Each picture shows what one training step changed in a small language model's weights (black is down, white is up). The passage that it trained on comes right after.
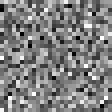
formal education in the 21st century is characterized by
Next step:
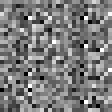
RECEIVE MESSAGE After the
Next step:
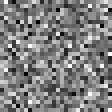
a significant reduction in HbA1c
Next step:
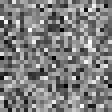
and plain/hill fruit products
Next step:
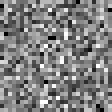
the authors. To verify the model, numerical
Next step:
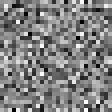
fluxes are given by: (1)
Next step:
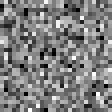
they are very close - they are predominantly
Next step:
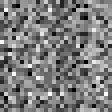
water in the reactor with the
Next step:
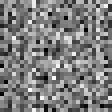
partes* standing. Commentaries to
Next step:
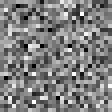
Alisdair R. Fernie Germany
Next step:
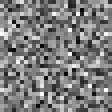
complexes indicating that furan ring oxygen is not
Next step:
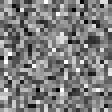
diagnostic tests were carried out using the ADF
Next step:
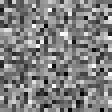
a waypoint reservation, it determines if
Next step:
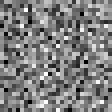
then paste all the data. 5.
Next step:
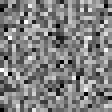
construct model parts and perform operations on them,
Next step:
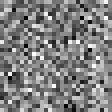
Reliability tests further validate the strength of
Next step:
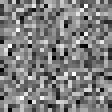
from the Faculty of Agriculture University of
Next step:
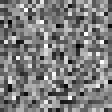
endearment or understatement.
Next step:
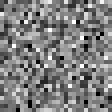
estimation model coefficients in this study are as follows:
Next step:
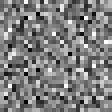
steam distillation Peak RT
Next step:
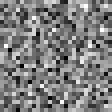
activity in the world is a waste of time if
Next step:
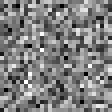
performance even with sparse labeled
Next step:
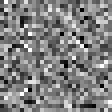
fragment. The ability of a fluid to
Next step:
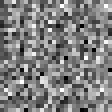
consortium partner and its national funding organisation.
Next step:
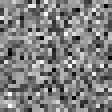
of Vagbhata Sutra
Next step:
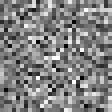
between 17 and 25 days post hatching.
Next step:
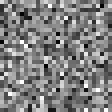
due to the age category of participants and the ability
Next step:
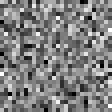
to ordinal for easy measurement of the variables using
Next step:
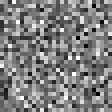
and challenges that should be addressed at the policy level
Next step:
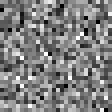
an opportunity for stakeholders to be involved in marine
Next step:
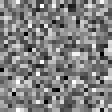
risk with the account of peroral exposure
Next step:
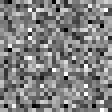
a rapidly growing urban center characterized by a mix
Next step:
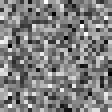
Tools → Merge -
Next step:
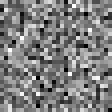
an in-depth interview with thirty
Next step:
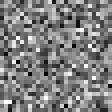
important, as such dynamics of high damage in
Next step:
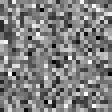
and students' autonomy in Marilog
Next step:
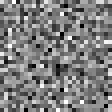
is made possible. This paper approaches a utilizes
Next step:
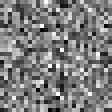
the county and state level. Sources
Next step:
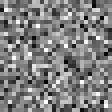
weighted cumulative probability of success. -
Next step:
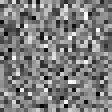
to be examined as a dynamic process over time.
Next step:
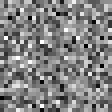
extract of plant used in cure nasal
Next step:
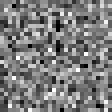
Earth's geological crust. In terms of
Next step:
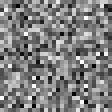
L2A indexed in the Data
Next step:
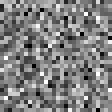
do not have any significant homology with the original
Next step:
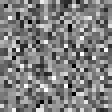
Alliance (BRTA), 48160
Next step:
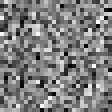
urgent reports. Therefore, the value of T
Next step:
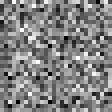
in Indonesia, dominated by urban compared to
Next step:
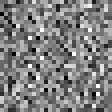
on these two parameters by varying the field strength.
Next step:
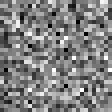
standard management plan and to closely monitor the
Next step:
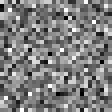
students according to the abilities and individual differences of
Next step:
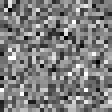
assess and/or map flood regulation ES,
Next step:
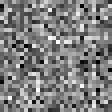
the corresponding dibromo sulphides
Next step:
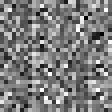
ISS focuses on the cultivation of
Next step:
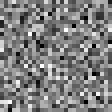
bridging in some patients, treatment of specific
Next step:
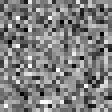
however records young specimens from this station, the
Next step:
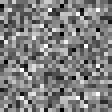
the acquisition of the ability to read.
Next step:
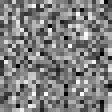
and 64.7% were married in present
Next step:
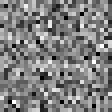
canned fish preparations. As genetic
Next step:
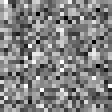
JI, JP), the AL and
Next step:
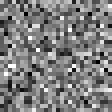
are subjective in nature so is the case with
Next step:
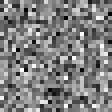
separate layers in order to generate the classifications
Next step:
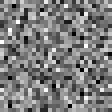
blocks are bordered by fault lines
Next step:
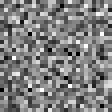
map as king and the house as
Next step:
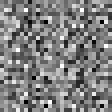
Solar System Based Mini-ICT Center
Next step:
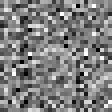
Research in Mathematical Economics,
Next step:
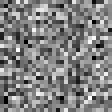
indicating increased corneal curvature variability due
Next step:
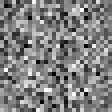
negatively with serum folate (r
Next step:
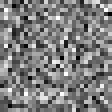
ISO approach Decision tree 5 4 Matrix
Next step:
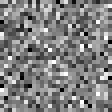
to the photometric measurement method. 2. Material
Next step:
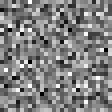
damage to go unchecked in areas already
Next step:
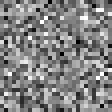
non-digested. Slowly
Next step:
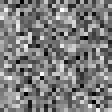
Square F Sig. Between Groups
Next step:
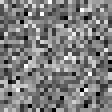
produced astatine historically, and is now
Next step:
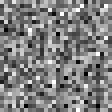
the State, large areas under 1 to
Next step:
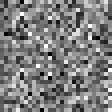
available, and have a well established safety profile.
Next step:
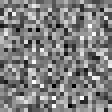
subject courses in tertiary education: Reactions
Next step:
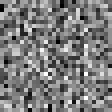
any compartment with no restrictions.
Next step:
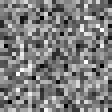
borrowers in Larkana district.
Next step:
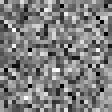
nineteenth and early twentieth
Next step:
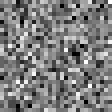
input at ambient conditions, with the first step
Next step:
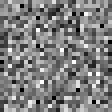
reduce the overall resource, water, energy, and
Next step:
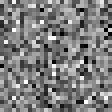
and social justice with regards to women. Her
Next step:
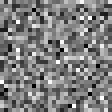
In addition, the scarcity of effective
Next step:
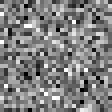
Energy Dispersive Spectroscopy
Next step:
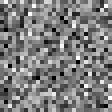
achieved by proper waste management, so the volume of
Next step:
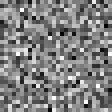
version to be submitted and any revised version and
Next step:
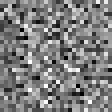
large data applications may be problematic.
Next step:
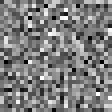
1.4 Definition of parameters for simplified
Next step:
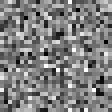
Replacing them as needed is essential for safe
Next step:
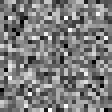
accepts the resolution and the AR ticket
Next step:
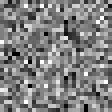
- tolerate. But this criterion is not
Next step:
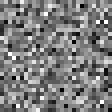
namely Random Forest (RF) and
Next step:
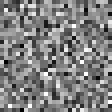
limit of 30 minutes. Average parametric data
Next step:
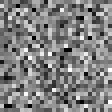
south of the region there are cohesive national
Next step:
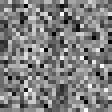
Diponegoro, with specialization
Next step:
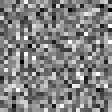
fungi, we did not find significant differences
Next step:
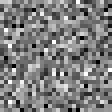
instance, shows that start-ups' increased
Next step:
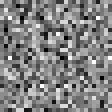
kg ha⁻¹ as per soil test value
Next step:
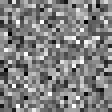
and p -mode regions display complex patterns due
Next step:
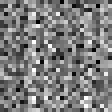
Swedish website. Competitiveness of SMEs
